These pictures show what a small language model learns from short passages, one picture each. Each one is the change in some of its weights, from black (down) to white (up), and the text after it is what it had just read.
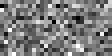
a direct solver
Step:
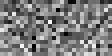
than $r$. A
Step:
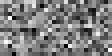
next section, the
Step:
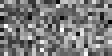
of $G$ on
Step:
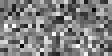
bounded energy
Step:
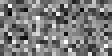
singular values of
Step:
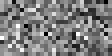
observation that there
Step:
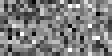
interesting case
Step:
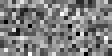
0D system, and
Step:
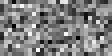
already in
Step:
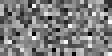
very different from
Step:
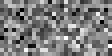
harmonic number
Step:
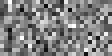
To estimate the
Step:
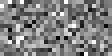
Foundation under
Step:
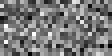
of designing
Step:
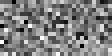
into account that
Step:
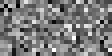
for each lasso
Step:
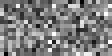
description of
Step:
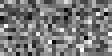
of $M$ such
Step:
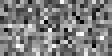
for cubic polynomial
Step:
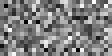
a non-trivial
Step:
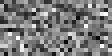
the previous lemma is
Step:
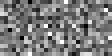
goodness of
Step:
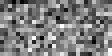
to the sets of
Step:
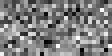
methods in terms
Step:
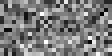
including the
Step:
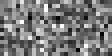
of $z$
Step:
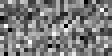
of continuity of the
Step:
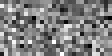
by GMM is
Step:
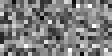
been described by
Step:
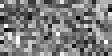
of planar
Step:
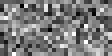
last formula, we
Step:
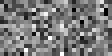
the sequence of points
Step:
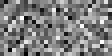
\subsubsection{} We
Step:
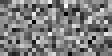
\& Pan in
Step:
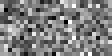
we explicitly
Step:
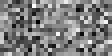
expected from an
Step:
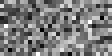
of $\Gamma '$
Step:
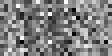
site $i$
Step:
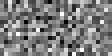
left-hand side
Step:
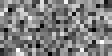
Daniel and
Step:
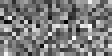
follows with the large
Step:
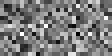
is well known
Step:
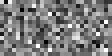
from Section 1 of
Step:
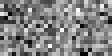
are of the form $$
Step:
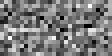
all dimensions.
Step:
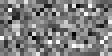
For many cases
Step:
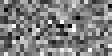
there is a vertex at
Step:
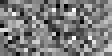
C$, then the
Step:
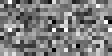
maximal $k$
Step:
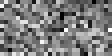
that $gx$
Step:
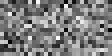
are important
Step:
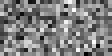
classically a
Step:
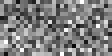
permutations of
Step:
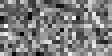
of the definition is,
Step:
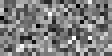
where the best
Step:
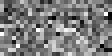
we will consider such
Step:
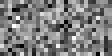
(b) at
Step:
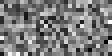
in PA and a
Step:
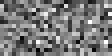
the cup products
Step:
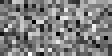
\text{\quad if
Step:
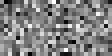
that $\vert \vert
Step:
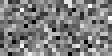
+ |\tilde B|
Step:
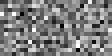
1$. Also for
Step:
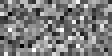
point of $D$
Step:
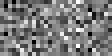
shows the convergence
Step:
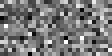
of a finite directed
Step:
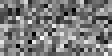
respect to } y
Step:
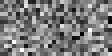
measure exists for a map
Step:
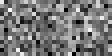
Denmark \\
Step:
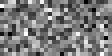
goal of this paper
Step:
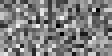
A_C$, and
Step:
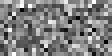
a necessary and
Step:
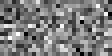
with fixed project
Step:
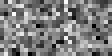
Proof: For
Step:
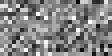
and Algebraic
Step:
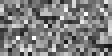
will show that the
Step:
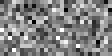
\item For any
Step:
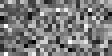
of the difference
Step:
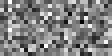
call a set
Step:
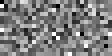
$\psi$ of
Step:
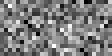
real or complex number field
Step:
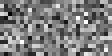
are introduced to
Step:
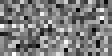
that, for any
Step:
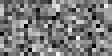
construction applied to
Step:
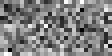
is assigned
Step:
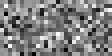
$Ae$ is
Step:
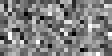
adjusting the
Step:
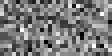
special cases,
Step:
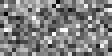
$G$ is a
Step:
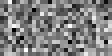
back by the map
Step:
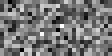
of $\mathbb F$.
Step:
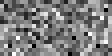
the generating function
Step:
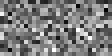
solutions that satisfy the
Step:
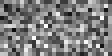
is the generating
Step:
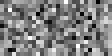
C_6 \qquad
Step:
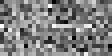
with the fact that
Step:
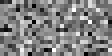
\right\} \quad
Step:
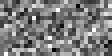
edges of a graph
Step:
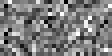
series and
